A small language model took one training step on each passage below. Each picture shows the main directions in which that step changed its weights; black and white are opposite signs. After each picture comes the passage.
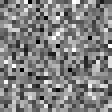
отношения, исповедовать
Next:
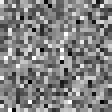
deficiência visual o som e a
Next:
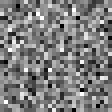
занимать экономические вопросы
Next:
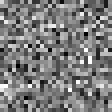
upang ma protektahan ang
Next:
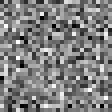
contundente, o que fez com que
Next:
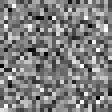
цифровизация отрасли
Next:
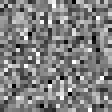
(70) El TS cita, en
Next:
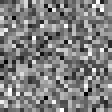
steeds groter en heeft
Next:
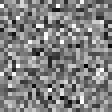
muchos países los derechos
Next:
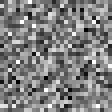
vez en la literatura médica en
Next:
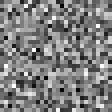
indivíduos, todos eram
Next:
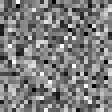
olishga yetarli darajada
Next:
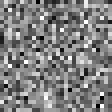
se proporcionaban detalles
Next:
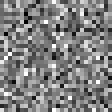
Universidad Católica de
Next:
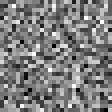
entendemos que el individuo se
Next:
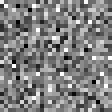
ta‘lim muassasalarida
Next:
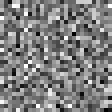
связанные с пространственным
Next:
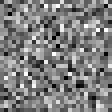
pensarás con mucho
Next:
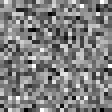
adabiyotlar ro'yxati:
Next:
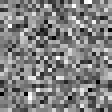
in Intercultural communication].
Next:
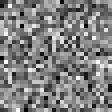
jumlah yang sangat
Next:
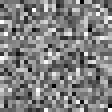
marimbistlar ansambli
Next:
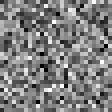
ansiedade generalizado se
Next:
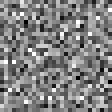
формує персональні,
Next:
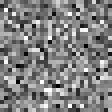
la masa m , mientras que
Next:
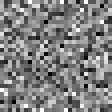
à souligner la valeur du
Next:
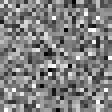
Moskalets T.,
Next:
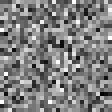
на дом. И это лишь
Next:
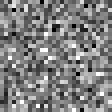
estético, fue para el
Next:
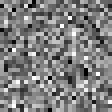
os autores confirmam que não há
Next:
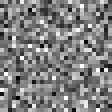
Oʻzbekiston Respublikasida doimiy
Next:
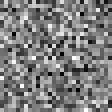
berperan dalam mendukung
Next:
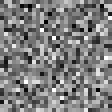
из Закона № 127-ФЗ
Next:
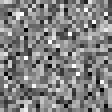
До того ж, наші дослідження
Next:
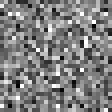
Esse é o lugar em que
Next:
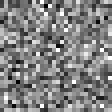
e a aprendizagem, no entanto é
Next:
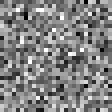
ciudadana fue por ley
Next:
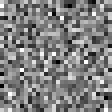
статье в основном исследуются
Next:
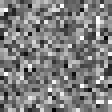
Syncretism. 2.
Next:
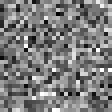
voqea sifatida tan olingan
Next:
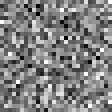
Johann Sebastian 5.
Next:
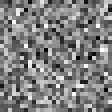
hacen vida en estos, pero
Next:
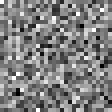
documental recoge el emotivo
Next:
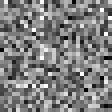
das pessoas, e como essas
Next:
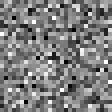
a vivir 24 horas al
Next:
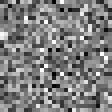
veertig aanbevelingen*.
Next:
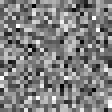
спорт фаолияти,
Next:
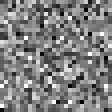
of the Special Rapporteur
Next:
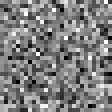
No existe la traducción
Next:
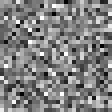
TALAB QILINADIGAN
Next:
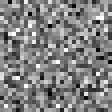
связанной с проводимой под
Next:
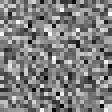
Saylovoldi tashviqoti –
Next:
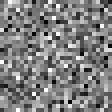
Possuo apenas um
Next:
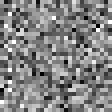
хорошего детского
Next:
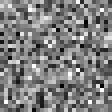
билиш каби хислатлар
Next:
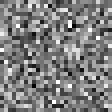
the methods of spot detection:
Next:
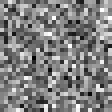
libros, simposios y hasta por
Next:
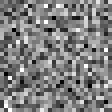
This study uses two
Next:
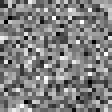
works in these areas to support
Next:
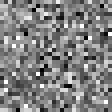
capacity and temperature regime
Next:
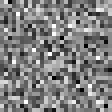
virtutea sistematizării
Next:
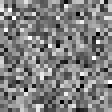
КАЧЕСТВЕННОЕ И
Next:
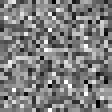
leucophaea* (C.
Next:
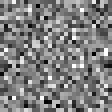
para a condução do processo de
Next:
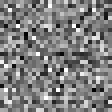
to the present time. The title
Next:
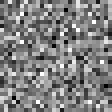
язык неосознанно
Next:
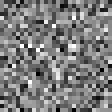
o olhar não é capaz de
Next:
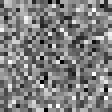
de carga em um horizonte
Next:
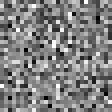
korelasi *pearson* pada
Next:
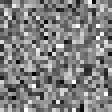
nomlarini tiklash va yangi
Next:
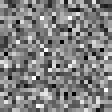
Masalan, *u bunday
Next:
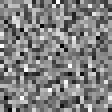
bo‘layotgan bozorlarda faoliyat
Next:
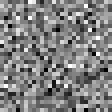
su identidad específica.
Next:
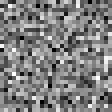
налога наносит
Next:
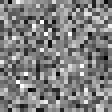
D. При этом необходимо
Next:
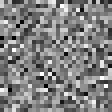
места, которые создавали
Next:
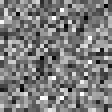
(default, Dec 27
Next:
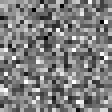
dar unidade estrutural a um
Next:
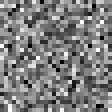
yo'lidan bordi. ¹
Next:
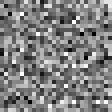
ёки қалин қоғоз
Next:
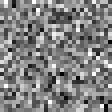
решений, вынесенных по
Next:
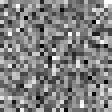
Sevara Izzatovna
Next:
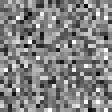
o'ziga (kogeziya)
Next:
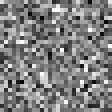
" COVID-19 y educación
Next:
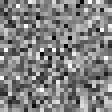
de la región. Por intercultural
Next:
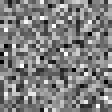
Dover Publications, 1996.
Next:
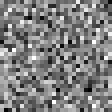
клиническая, в период
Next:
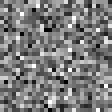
химия пәнін
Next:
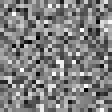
ambiente, baseado em um completo e
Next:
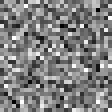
vertikal stvollar bilan ochish
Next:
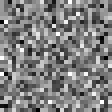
yulduzi? Yo Mariya,
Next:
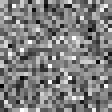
ko‘ngil ochish va
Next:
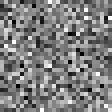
відсутністю ознак ПД
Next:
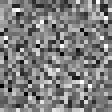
victimario pasa más tiempo
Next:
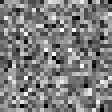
ambos cortes, destacó
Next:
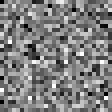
chiqqan yana bir G'arb
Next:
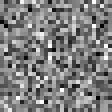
Após a sentença ou
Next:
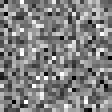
uchun eng zarur ozuqa,
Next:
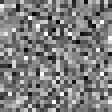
kegiatan pengabdian
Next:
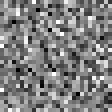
Verena Zürcher an der Kasse
